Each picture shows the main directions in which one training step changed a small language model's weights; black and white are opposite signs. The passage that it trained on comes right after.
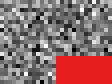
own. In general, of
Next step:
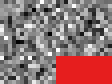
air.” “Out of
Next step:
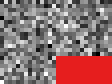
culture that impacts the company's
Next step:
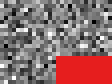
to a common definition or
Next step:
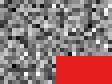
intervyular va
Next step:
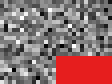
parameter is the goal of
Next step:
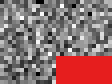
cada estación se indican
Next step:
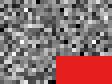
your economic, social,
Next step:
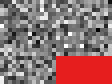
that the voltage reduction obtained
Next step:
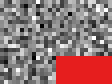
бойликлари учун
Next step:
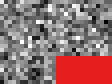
Tabiiy resurslarning
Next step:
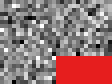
iDs Pierre
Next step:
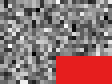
d'instructions aux
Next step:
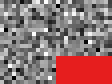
and medium-sized
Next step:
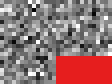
génère plus de
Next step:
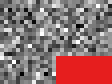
an efficient classification algorithm.
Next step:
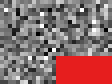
A registration form can
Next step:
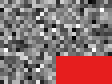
software characteristics of both systems.
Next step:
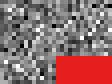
steel and aluminum
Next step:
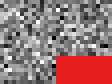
observations (676.0
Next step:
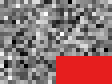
kW Fig. 8
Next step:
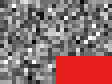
и подводных)
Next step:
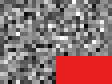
Butko, E.
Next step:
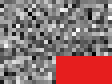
(directly training
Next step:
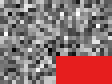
this section, such as
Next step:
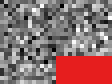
(OBB) для
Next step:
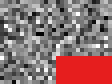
L., Matulka,
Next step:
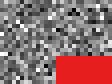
of eigen values,
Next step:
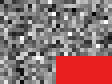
Sanoat iqtisodiyoti -
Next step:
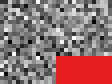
ensured. Due to
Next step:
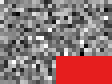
1). The methodology and
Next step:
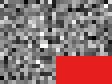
and United States)
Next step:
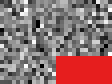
фундамент нового
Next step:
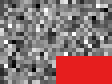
3. Bacterial community
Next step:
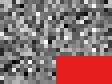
is concerned other than the
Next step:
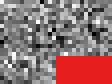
The Learning with Errors
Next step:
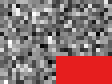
and taken over by a
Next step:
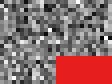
// Big Data and
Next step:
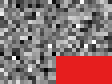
PATIENTS V.
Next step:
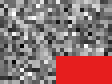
baloyi joni",
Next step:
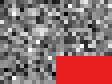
groups present in the extract.
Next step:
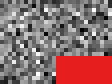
used to evaluate the change of
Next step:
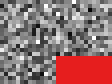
developed to guarantee
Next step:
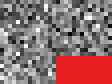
belum terdapat
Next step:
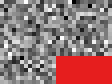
aiming to examine the
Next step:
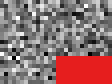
the employed scripts.
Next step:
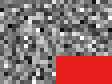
etc. ¹⁸ As
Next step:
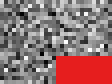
the number of readers on
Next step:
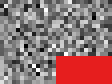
legal concepts, where to find
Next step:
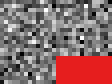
social risks. By the nature
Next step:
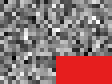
improving and sporting work
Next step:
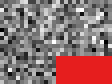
due to varying degree
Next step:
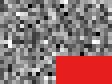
the whole system, by
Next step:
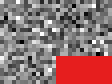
FAIR Experiment project,
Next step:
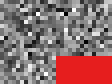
de la gestión
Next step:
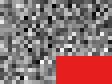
в театрі,
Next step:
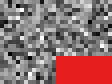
simulation. In second section
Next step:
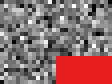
in section 4. Since previous
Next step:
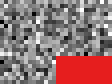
levels are much lower than in
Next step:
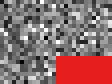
feasible set, always
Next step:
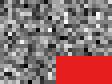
Acquisition in Digital
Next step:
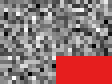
қодаларига риоя
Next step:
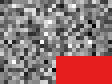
aniqliligi; -
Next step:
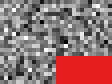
(Sailer et
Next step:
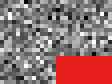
bir kelib ket.
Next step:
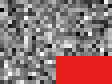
sociedad de la comunicación que
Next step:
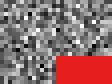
males, the most
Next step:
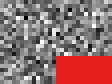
behavior and was spilling
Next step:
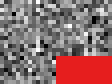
Head of the Department of
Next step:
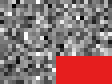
response to cold or
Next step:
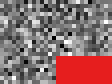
экстракции из
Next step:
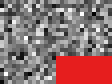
de aprendizagem. Isto
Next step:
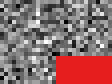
Today, it is
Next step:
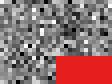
optimal mechanisms for designing
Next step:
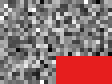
al Derecho”
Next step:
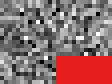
attacks on mobile
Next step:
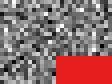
a comparison of the dataset
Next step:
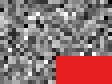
popular de aquellos
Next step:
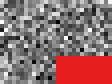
are different while their color
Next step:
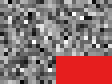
meropenem along with
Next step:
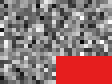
qyofaga ega
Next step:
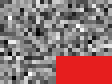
3D printer.
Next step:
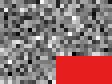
tissues were performed for
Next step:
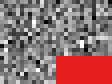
thrust is intensified
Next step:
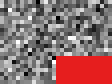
substitute negative au
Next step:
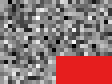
genes. The results were
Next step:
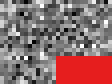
FAO Fish.
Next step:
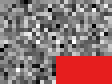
и данный шаг
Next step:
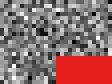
[Read the full
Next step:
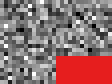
the James Webb
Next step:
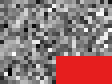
• BMW
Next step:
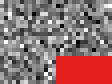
is proven by using the
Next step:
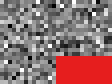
has no obvious functional
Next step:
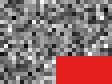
of the consortium,
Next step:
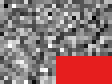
processing, release of
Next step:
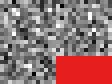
of storing accounting data
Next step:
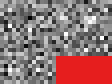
На 28-й та
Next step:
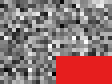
was observed. However, the
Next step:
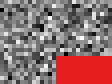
concluyentes. En este
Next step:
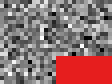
for Mars or the
